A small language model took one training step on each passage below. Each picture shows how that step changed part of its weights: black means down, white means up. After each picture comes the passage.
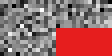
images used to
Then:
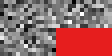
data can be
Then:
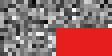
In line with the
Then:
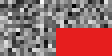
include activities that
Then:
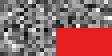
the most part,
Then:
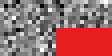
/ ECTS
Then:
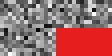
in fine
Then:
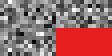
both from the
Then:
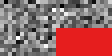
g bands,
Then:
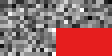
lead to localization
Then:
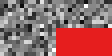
was determined by
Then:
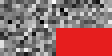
how rapid response
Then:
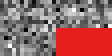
The peak
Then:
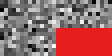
A main focus of
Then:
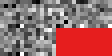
brain cells,
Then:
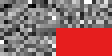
economic, and
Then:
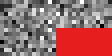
Nursing Education,
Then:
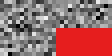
the technologies? The
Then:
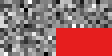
of the systems in
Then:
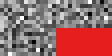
for developing a
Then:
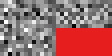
to understand the
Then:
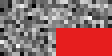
Museum of
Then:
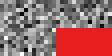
the consequences of
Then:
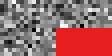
provided datasets
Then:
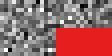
found out that majority
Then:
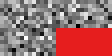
for Emerging
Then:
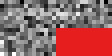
red shift and
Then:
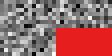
the current situation of
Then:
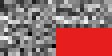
regions within a country
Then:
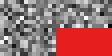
for both the community
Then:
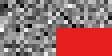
was to share our
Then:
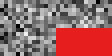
analyses to improve the
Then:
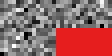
the outside
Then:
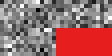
wilt resistant
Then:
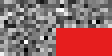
a country is the
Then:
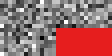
are inclined to
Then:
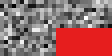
While there are
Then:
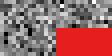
the Transformation and
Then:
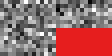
originality of
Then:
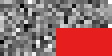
of values when
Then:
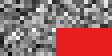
in German
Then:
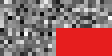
sets of
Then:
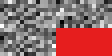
computer cannot
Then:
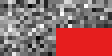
operated on in
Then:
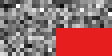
and PDSCH
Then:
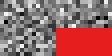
the corresponding author on
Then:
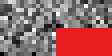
from four different individual
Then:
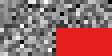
force, it
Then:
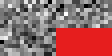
proved to be
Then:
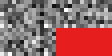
This complete special
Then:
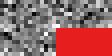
approach is a methodology
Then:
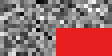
a fixed
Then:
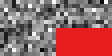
earlier studies and
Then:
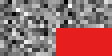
sufficient ageing resistance
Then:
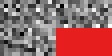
presentan varios
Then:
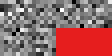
on teachers' and
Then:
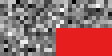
just will not
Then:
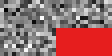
tight network with
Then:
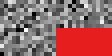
is estimated between six
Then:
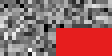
and a gap
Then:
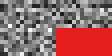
teaching methodology, and
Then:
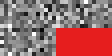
of traffic
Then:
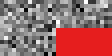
in the form of
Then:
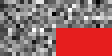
Data indicates a
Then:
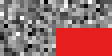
Apart from
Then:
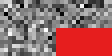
taxa at a
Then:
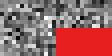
instead of
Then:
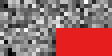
of prospective
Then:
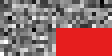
scientific literature data on
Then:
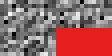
thus there is no
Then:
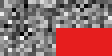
extract, they
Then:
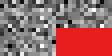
While the data collection
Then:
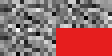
Analysis, Results
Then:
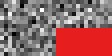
8 participants show
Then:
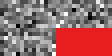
analysis clearly shows
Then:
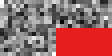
cloud server for
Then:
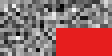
va uning
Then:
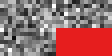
lead to engage
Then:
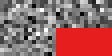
BP in the
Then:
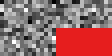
evaluation of herbal
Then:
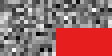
that renewables
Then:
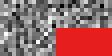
say. These
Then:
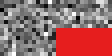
etc. The
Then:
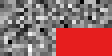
the users when their
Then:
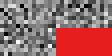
have to build and
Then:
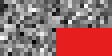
method based on the
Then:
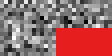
Cutting type
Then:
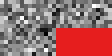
for users with limited
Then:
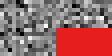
level of significance the
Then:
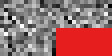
backward for the
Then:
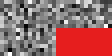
of number of the
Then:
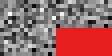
we reached
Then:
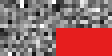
account foreign
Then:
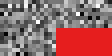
develops with increasing
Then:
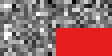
employed. The
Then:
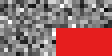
engage in play
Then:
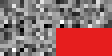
surgery were
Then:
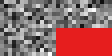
correcting the
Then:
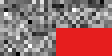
objects to highlight the
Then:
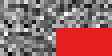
often occupied
